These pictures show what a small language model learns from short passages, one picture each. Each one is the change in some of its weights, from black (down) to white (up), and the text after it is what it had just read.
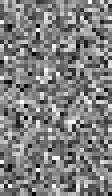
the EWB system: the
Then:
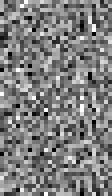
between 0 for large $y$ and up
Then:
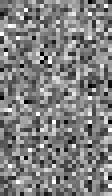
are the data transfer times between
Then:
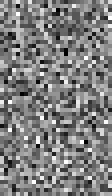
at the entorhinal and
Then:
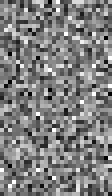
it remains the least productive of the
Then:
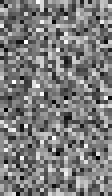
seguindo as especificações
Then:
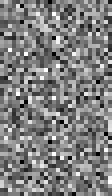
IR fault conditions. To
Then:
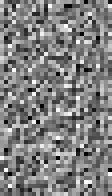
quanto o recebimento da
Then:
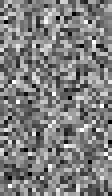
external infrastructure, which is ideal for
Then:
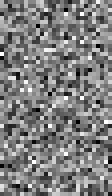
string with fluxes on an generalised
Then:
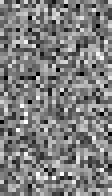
recent research has introduced a
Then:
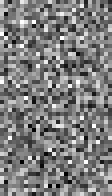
\eeqa Plugging
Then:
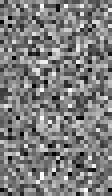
where $S_q^{ij}$
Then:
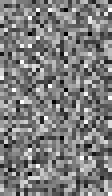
está relacionado con los
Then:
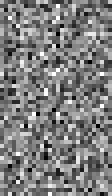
worst crashes occurred in
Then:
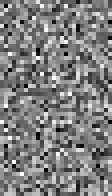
this kind of institutional context and
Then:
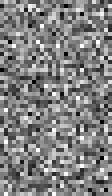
II and IV shared the
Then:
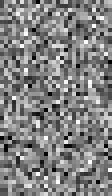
Exp 3 which relied on users'
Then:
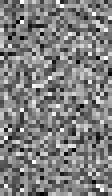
2. Potential field of the
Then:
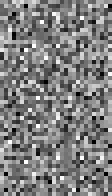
In fact, photon leakage or
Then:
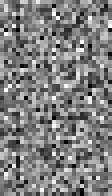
or activity includes not only what
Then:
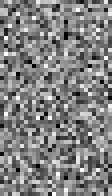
with disabilities are deprived of
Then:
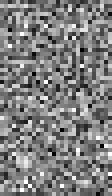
vs. post | N/A |
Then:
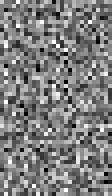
conditions involve bilinear constraints, which
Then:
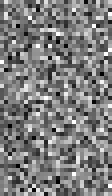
mentioned as the Guru of
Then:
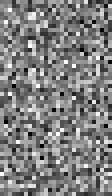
străini, cât și
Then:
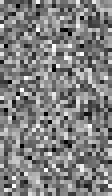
As the initial condition, we choose the
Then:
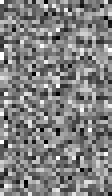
& $\Omega_\Lambda$ &
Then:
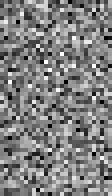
anonymous referee for very
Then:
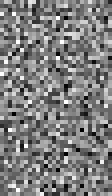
variety of physical phenomena at
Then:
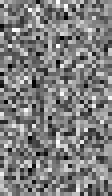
pemberian Link Materi
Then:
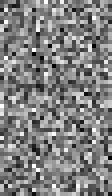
the living - Yes -
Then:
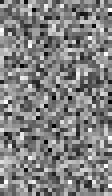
to calculate the skewness, but
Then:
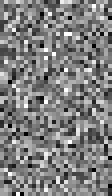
most of the cellular new radio frequency
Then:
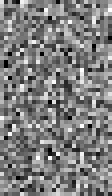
A striking difference is the ash
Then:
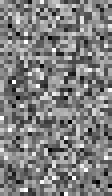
c) / \partial t]
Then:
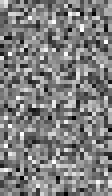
of their information content on the capital
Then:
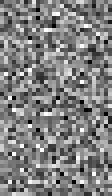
üç boyutlu
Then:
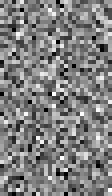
location 56. All these
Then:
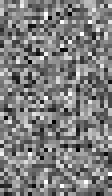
cooling. This clearly
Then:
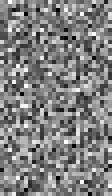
managers to create a clear
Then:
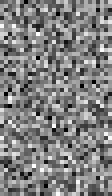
formalização da teoria da
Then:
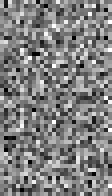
straightforward and has a more
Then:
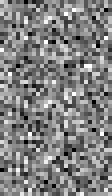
MDD. However, MDD
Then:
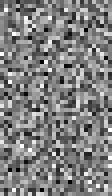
from the symbloTe
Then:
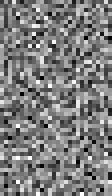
interés de las relaciones
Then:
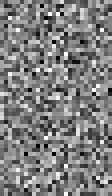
offspring of diabetic
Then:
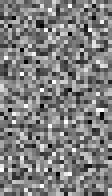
2024). Demzufolge
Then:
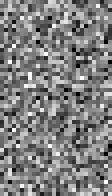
присутствие и
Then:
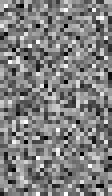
can be difficult due to the complexity
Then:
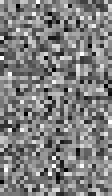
$\nu$ values are associated with crater
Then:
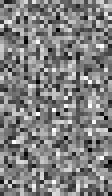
how the current (obtained from
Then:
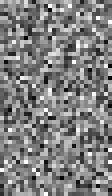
a term is present which represents the volume
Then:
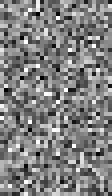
Gene Expression Among
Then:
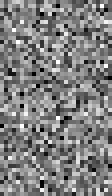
awareness among governments,
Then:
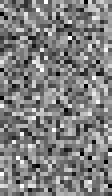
that the crack initiates with
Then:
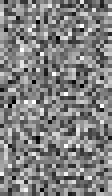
with specialized skills want to
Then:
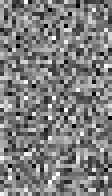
b$, select subspaces
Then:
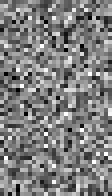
note that the dipole moment of
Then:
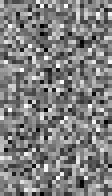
brick red precipitate.
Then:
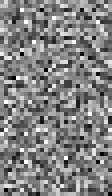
than the axion signal width sample only
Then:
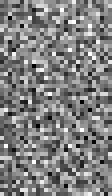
задача приведения
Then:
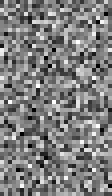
the apophatic principle, and
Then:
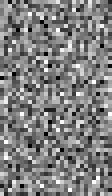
arsip masih kurang
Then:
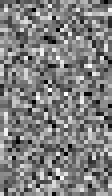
ATMOSphere + DTI
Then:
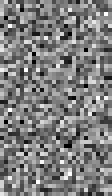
do pai primitivo.
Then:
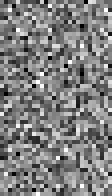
of $R, S$ is
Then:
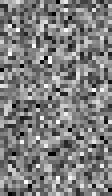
are largely neglected in water-
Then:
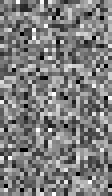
at all”³, as Hayek
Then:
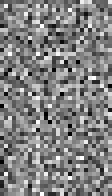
Analysis Centre, Cairo
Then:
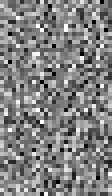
em si, e da formação na
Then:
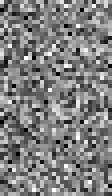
map the input $F(n)$ to
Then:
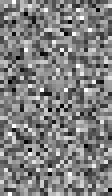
tracker was misaligned.
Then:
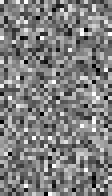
8b afforded 9 and that
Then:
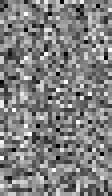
film to ensure a high internal
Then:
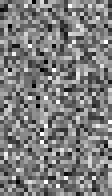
large $N$. This will help determine whether
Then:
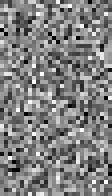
increasing antimicrobial resistance.
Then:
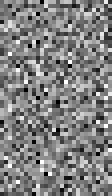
underlay CR-NOMA
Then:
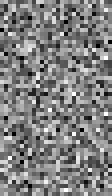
Blazars and pulsar wind
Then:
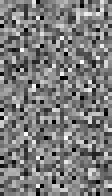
coherently reinforce
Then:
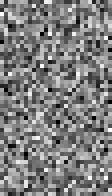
a are embedded in an
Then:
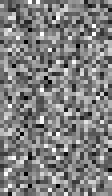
Sexualidade Humana*,
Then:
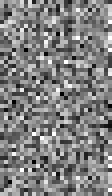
In alignment with literature on
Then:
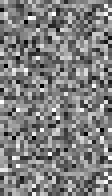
illustrate the case where there could be multiple
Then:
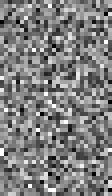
determined by obtaining a direct agreement
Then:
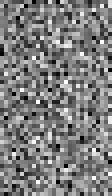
In questa esuberante
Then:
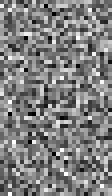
political preferences and their
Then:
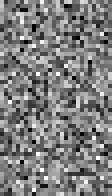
determination ($R^{2}$) to
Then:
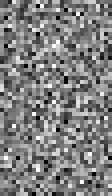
if the gradient is detached for
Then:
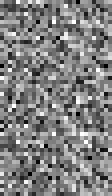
g(z) \end{align}
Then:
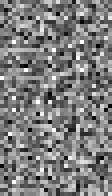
is specified as follows: \[
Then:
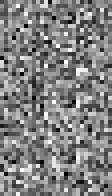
`Empirical properties of
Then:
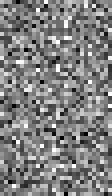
collections, and found a small label
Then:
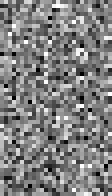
- Воронеж,
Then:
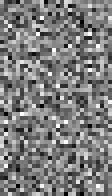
2 de input en/of de output van
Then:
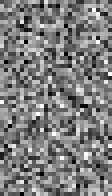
this ester. The ester (50
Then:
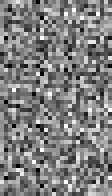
de los dos primeros indicadores
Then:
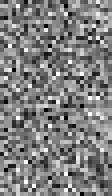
tashlar ekanmiz,
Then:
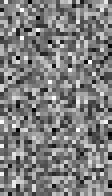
use a grid search using a
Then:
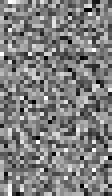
with deformation. Then, the
